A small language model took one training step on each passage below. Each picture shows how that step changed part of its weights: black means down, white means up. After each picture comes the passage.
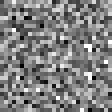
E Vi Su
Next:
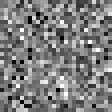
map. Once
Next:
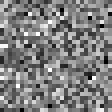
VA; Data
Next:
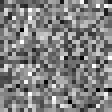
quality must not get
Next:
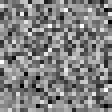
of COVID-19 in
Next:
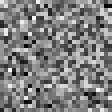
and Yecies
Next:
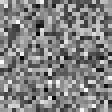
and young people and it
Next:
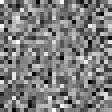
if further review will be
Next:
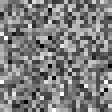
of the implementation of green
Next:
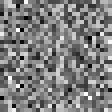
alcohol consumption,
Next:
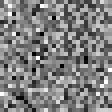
accidents. It
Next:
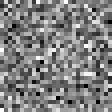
repertoire and
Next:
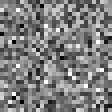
were substantially
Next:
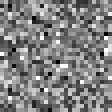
We assumed 10
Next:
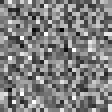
equation has been developed to
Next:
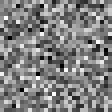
stop Other
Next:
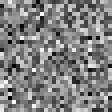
velocity, or high
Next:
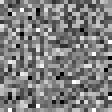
based advanced water quality
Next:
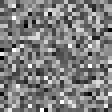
addition, the key
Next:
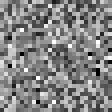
of broad spectrum
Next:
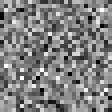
of interactivity features
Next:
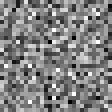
remains unclear how
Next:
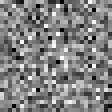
frequent in males
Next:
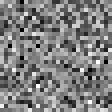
a refinement focused
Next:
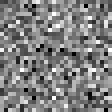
sobre el
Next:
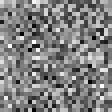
areas of interest include image
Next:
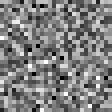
etc. It should be
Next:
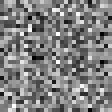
the topic according to
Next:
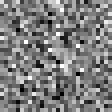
gave an oily
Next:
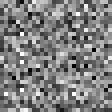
their sheer delight
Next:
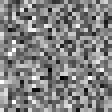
to display objects
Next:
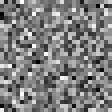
to focus only on
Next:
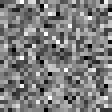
IA segmentation
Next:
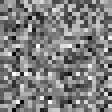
the highest value of the
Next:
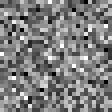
basic media, gram
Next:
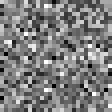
management of a bank
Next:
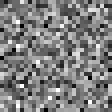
CEA presented the
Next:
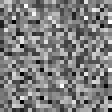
takes part during the
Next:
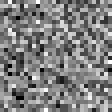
methyl groups.
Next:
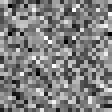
Q3. If you
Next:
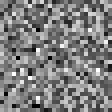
of Russian
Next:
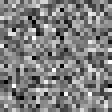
countries.¹ As normal
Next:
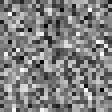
coping mechanisms by
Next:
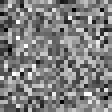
the result was not
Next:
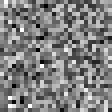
and Objectives:
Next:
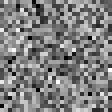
problem, with actions of
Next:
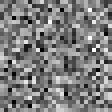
die of a
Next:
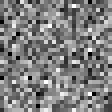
turn that into opportunities by
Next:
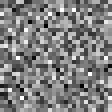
building in UAE
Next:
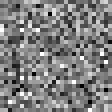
executable modelling
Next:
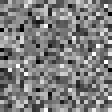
test was performed on the
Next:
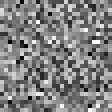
potential traveller
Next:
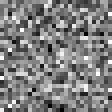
shorter operative
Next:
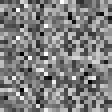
were mentioned in Table
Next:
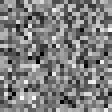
the need to know who
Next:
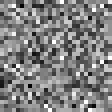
trend is shown in the
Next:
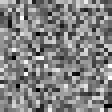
but historically
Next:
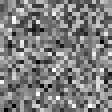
perceived as a
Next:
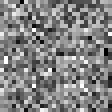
political stability and
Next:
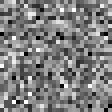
Infrastructures can
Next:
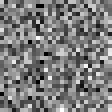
key player in green
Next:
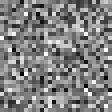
first disease progression
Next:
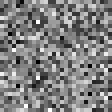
small, but their
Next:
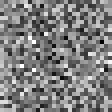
research should include later
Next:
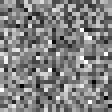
the industries and
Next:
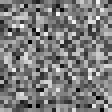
by aspiration
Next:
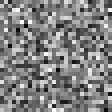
that none of the
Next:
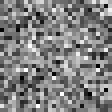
the stimulation of
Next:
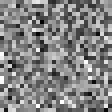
interest in the products or
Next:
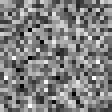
later in this work.
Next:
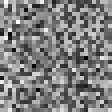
and generate energy
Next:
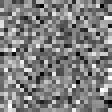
reported soreness of
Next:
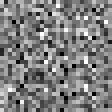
left inferior
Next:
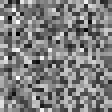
and revert back
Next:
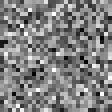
her social interaction.
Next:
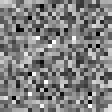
drugs to make themselves
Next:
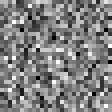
genuineness in
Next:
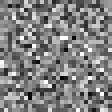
to increase wealth for
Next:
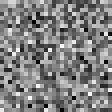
labor activity with its increasing
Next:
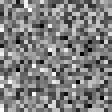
they do not consider
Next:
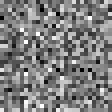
BETA AND R
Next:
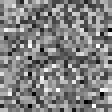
cultural aspects [37].
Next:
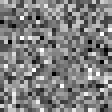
Nigeria, many factors can
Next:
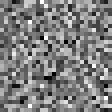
III: This model
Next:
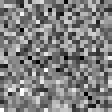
well in various aspects of
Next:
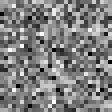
hazards in terms
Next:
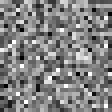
mathematics was special
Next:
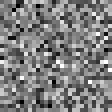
loop. In this
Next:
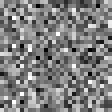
is difficult to provide needed
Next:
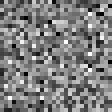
Engel *et
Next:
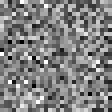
representation, including
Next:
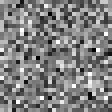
use of APIs
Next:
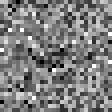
like Windows
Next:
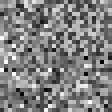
in understanding and predicting
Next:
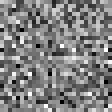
complexity on the effectiveness
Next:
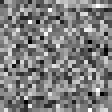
insecurities that
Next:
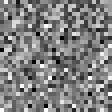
that with increasing levels of
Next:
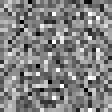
known as design factors.
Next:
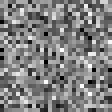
hand, engineers who
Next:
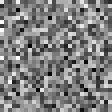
people with minority
